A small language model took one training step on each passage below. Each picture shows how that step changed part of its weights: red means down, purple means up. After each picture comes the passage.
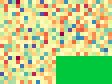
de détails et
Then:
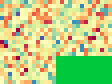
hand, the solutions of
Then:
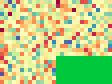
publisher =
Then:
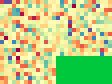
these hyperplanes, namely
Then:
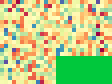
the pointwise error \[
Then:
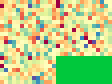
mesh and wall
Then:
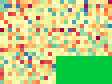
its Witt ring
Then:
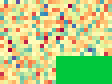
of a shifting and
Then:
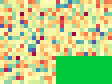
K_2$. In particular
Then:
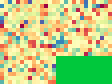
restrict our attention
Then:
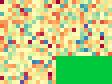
$X$ is DD
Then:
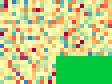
We have thus proven the
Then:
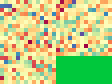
downtime for each
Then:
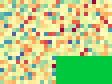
So, there exists a well
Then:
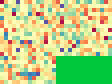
second variation formula for minimal
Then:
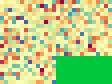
a predicate described as characteristic
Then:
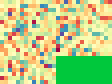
similar to the one above then
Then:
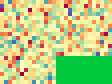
strategy in the market
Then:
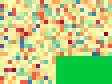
then repeat in both
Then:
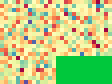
\begin{proof} We
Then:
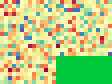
we concentrate on
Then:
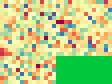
finite radicals to
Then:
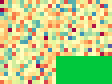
and it maps isomorphically
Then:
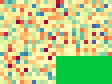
However, the mutual
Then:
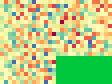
manifolds, metrics,
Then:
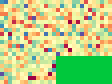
for optimally chosen power.
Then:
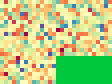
subbundle} of
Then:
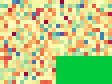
of the two algebras above.
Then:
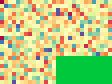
for each $i \in
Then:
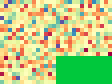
the filtration).
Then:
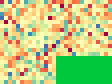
how the algebraic invariants
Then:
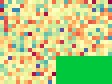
formula from section 4.1
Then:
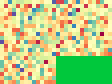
a left as well as a
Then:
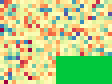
Right panel:
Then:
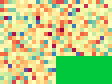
a subject of research in
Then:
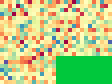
the attack at $v$
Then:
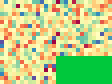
In particular, we may consider
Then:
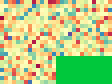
groups). As an application,
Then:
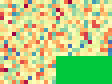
of constant sectional curvature
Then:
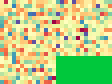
\displaystyle- \Delta
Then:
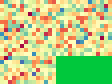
low, that is, the
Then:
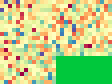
of the assumptions $|q|
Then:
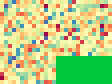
the sky it must
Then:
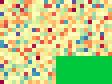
$a$ is induced by
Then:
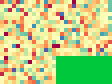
the ideal of a pair of
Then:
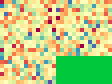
X$ which is unique from
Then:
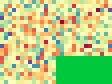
(iii) shows that there
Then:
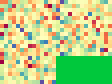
in numerical experiments we show
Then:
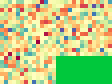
follows that the collection $\{
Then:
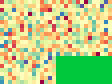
Anal. Real
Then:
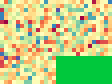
obtained from $\delta$ by
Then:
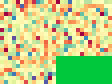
network architecture,
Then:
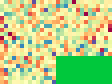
UMD norms
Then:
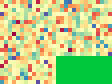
of the linear sampling method
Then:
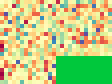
lot of points with coordinates
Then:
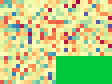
monomial order on the polynomial ring
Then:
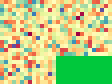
usefully compare the ideal
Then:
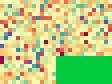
{\em (right)
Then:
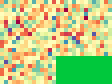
proposition 2.3 proves
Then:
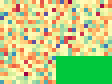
\hline $\left(
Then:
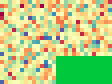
over convex domain. Thus,
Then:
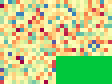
(\partial M)$ would be
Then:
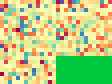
$\lamda$ consists
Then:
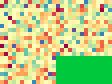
trivial. Identifying
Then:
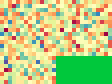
The intricacy of
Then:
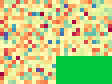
\overset {\cup v}
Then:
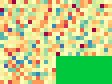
matrices $C$ that
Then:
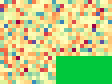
\noindent Finally, the next
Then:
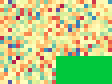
H^i M$ is
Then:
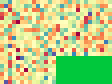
explain why all the other
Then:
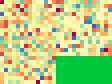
$0$ and differential
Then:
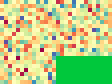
study of the relation for the
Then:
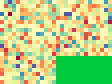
mostly published
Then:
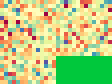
consider $Tx = 2
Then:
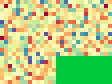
heart of our method.
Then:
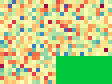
energies involved
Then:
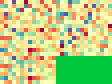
n=\dim X=\dim
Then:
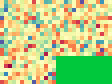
have constructed (denoted there
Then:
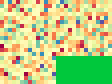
the generic fibers of
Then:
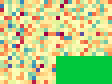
numbers $n$. A space
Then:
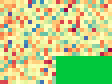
the oracle procedure in
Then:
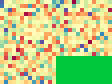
From the identites
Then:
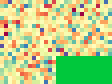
this question in mind,
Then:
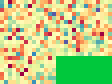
the Inverse of the
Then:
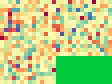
on $\R$ for some
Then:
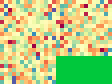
{\left\| \beta
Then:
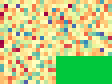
of $2$, with all
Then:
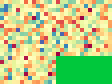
having parabolic elements (namely
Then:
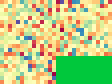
$\Teich$ can
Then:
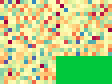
first Chern class.
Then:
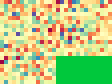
$\Csn$ by
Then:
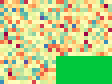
invariants. {\bf
